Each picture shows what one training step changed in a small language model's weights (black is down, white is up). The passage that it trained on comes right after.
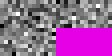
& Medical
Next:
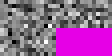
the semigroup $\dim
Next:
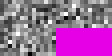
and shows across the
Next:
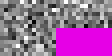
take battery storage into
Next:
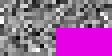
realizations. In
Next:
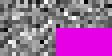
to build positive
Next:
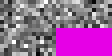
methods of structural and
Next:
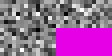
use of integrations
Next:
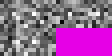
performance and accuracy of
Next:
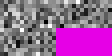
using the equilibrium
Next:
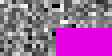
as stipulated
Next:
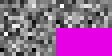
base measure on
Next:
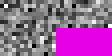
measure $N$
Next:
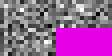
service sectors are
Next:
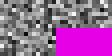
that $\mathcal
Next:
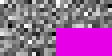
data generated or
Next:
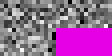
the key variables
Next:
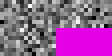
The term describes practices
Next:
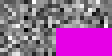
control inputs while considering
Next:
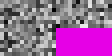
an explicit representation
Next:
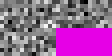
was also present in
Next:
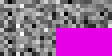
method used in this
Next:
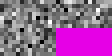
for the minimum loss
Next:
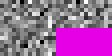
guidance for
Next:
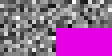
order to implement plant
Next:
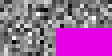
is freely stable
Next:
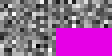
for accessing the
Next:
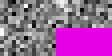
question: What will
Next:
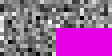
for this study was
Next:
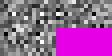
and India, the
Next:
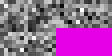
can be done in
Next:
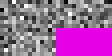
\subset \mc
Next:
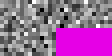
power were developed using
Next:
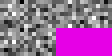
a reflection of the
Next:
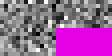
known as family.
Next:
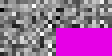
Quality of
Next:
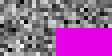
an increase in construction
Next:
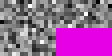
The map just described
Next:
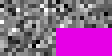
residue field
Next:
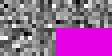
The above comments
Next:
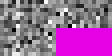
to utilize our
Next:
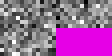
teams often face
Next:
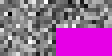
activities such as instance
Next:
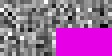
how they are related
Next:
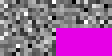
lower human capital
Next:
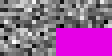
\right) +
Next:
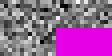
the relative modulus
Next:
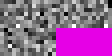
require them as one
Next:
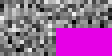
at the lower
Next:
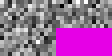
That is,
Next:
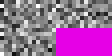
restoration of
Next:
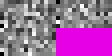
lies outside an
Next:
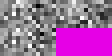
t, \tilde
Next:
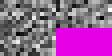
the SW active
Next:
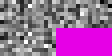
The study showed greater
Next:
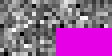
performance and their free
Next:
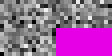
but it seems possible
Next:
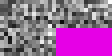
parameters of the
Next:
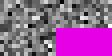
real-time results
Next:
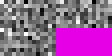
multifaceted mechanism
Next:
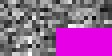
the independent and dependent
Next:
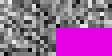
an inverted
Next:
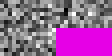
the accuracy of
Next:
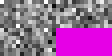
Let us also assume
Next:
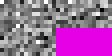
us is that the
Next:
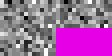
☞ Table
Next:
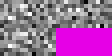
process. Another
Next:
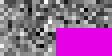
also increase. As
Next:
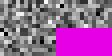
to other types by
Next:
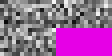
publication of the
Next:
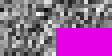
is not sufficient to
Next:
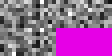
\circ \eta
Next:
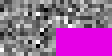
is impossible for
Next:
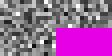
that as $n
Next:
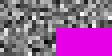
the missing parameter
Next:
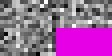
countries with nutritional
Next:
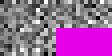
J. Comput.
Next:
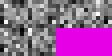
*va* eng
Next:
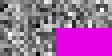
with a diameter of
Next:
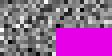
on this implementation.
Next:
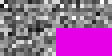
addressed to
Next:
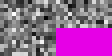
Nield and
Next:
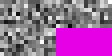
use of the proposed
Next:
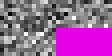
then those orders
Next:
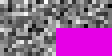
observed to be
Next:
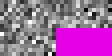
some regularity conditions,
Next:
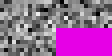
is one of the
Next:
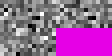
$$ By Lemma
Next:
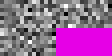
pairs or as a
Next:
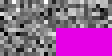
i is the
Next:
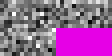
and the solution of
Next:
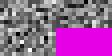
of the robust adaptive
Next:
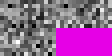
I remember
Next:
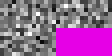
impose, as
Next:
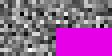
time fractional
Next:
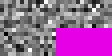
to the claimed
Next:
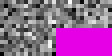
outcomes. The adoption
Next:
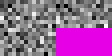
training materials for the
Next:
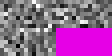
secondary health facilities requires
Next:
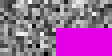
proof, is taken
